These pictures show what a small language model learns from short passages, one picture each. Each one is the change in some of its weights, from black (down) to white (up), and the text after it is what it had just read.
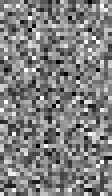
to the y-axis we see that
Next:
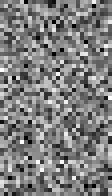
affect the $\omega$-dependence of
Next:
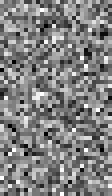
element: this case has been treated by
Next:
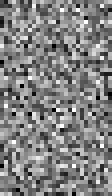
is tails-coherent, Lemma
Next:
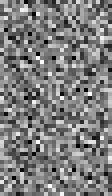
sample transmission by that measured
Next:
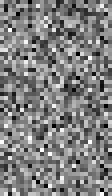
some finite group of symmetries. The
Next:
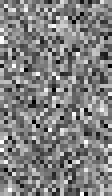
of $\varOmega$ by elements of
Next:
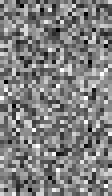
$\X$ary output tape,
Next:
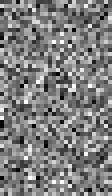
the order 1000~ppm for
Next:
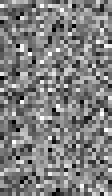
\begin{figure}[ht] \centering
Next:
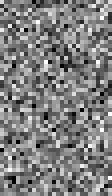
representative state $m$, for a
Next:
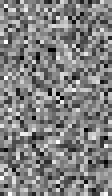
of the identity}. For each convex
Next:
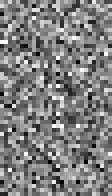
order (see Lemma 1). **Example
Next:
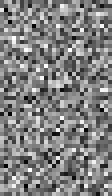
from the homogeneous, isotropic
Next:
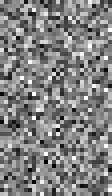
only vary the training strategy. We
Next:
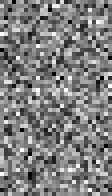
\right\} $$ is a k-th
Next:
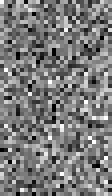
definition and the new factorization formula for
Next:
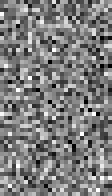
that $e(a)$ has at least
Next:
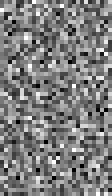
system; otherwise the speckles on
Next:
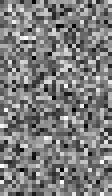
pensioneers, but their rate
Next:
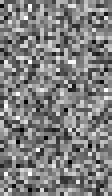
adopted \#wlw
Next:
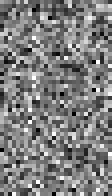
fine coronagraphic centering
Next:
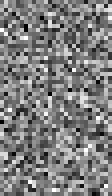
continued and semi-continued
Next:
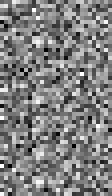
\end{subfigure} \hfill
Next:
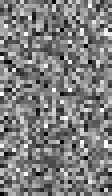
higher frequencies, it still does not
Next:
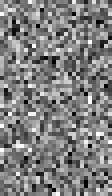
form on $\frak{g}$ is a
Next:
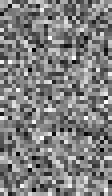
HAB flight if necessary, or to
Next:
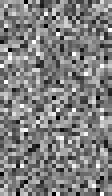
case both modes are unstable.
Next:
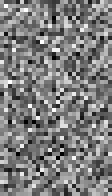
with the detector resolution taken into account
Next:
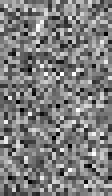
the above expressions as describing
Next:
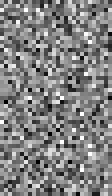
expectation of its norm is of order
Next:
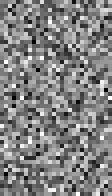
simulation of the CME that was
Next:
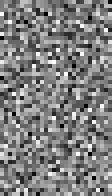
\emph{cut vertex} if the
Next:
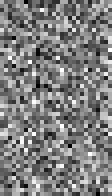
assumptions involved in this paper as
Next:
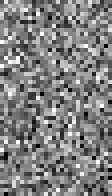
supposons que $\lambda$
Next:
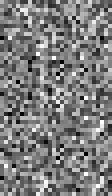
contains all the possible states that the
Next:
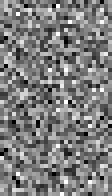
minima and require careful
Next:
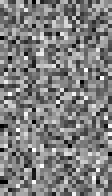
identify the redshifts of
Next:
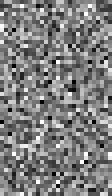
substitute the velocities by
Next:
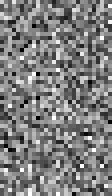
{title} {Quantum Field
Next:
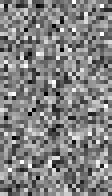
model. Within the framework presented
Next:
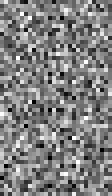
being automatized, not
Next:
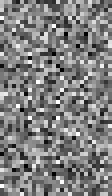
be interested in computing the set
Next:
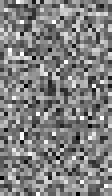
equivalence class including the homotopy
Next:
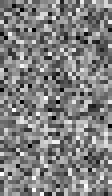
also been shown that the optimal fuel
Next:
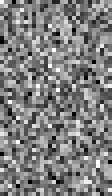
bound states (ABSs) can
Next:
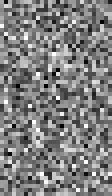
of cobalt in the
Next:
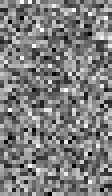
gradients, but pure
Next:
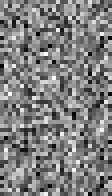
$S$ for $\epsilon$ not
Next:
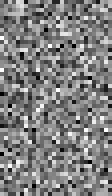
Moreover, following the same analysis, we can
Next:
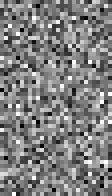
$. Moreover for $ k \in \N
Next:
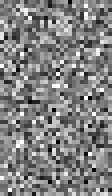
would be interesting to know the number of
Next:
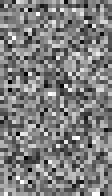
dominated by low-excitation
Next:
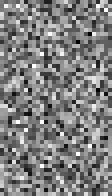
to second order in flavor
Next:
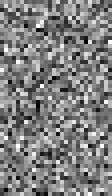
the signal parametric form, can
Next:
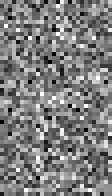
next section we present the main result in the
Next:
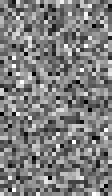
complexes, and the objectwise
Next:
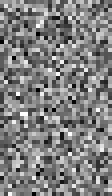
the theoretic support for the algorithm proposed in
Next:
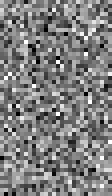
element $Z$ we get for each choice
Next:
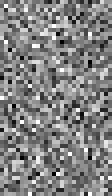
of $\overline{\X_0}$ in
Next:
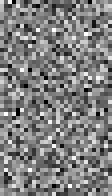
usual form because its spectrum is
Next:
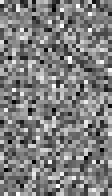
also observe the successive conversions
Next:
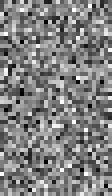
also \cite{I15} for a
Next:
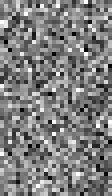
transformation $L(X\tens
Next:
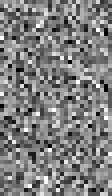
the two peak model one might be
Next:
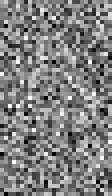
an irreducible representation of $W'_n$
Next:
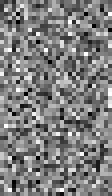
together to prepare a Letter of
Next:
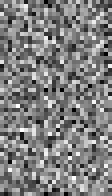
through the literature for some support for the
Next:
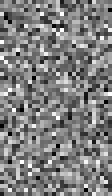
domains. Indeed, note first that
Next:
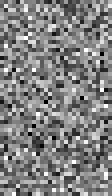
of ruin. Under
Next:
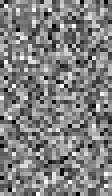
are dynamically routed based on the
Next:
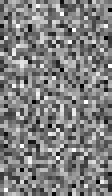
Inherently, the utilities of
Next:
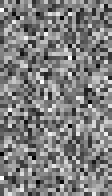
92\% in ECE and
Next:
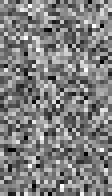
in the QCD sum rules,
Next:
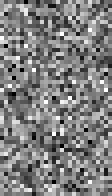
cannot be expressed as a quotient with respect
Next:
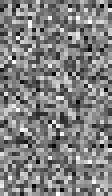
IEEE*, Chenhui
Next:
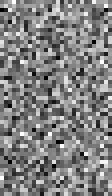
to their average value. As the
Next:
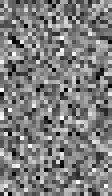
and found evidence for a parameter
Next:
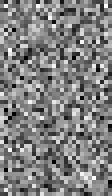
path connected subcomplex of~$X$
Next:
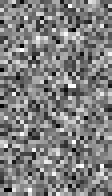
Tian:** Master's
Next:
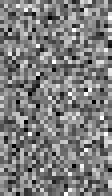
execution time. This can be
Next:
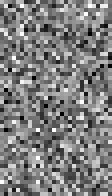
identifiability in $\alpha$, it follows
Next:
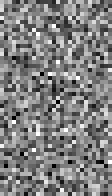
be written in the form \[
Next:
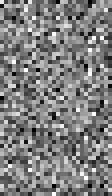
such singleton $\{W\}$ there is
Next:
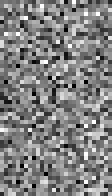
to blurring, only two
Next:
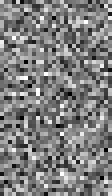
by Lopez-Richard
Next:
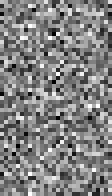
reflects the training of the neural
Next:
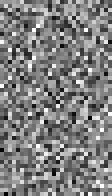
the degree sequence of the graph $H$
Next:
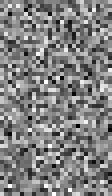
the \emph{geometric approach} to
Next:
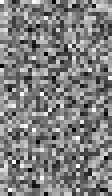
calculations with these algebras much easier ---
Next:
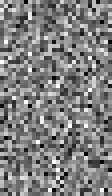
affine function. We suppose that the process
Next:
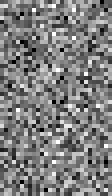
\cite{parallel}. The transverse
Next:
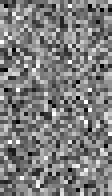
$\Phi(y)$ attains a
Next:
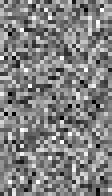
estimate from above of a subvariety
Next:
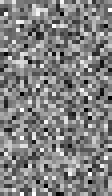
In: Proceedings of the
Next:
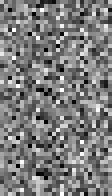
resulting expression for the noise in the measurement operator
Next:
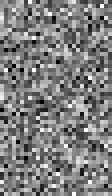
F$ is well defined as an element
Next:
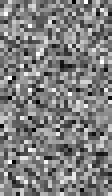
the Legendre symbol.
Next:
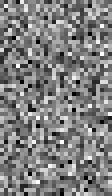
of Segal [119] of
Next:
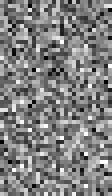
density. Intuitively,
